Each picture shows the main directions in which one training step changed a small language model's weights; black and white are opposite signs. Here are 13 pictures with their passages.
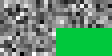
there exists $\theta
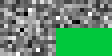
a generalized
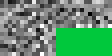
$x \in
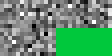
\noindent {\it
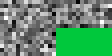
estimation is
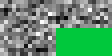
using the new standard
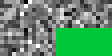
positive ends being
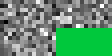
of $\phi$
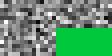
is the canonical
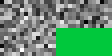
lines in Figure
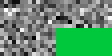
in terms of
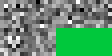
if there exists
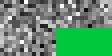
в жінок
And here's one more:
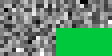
ei a
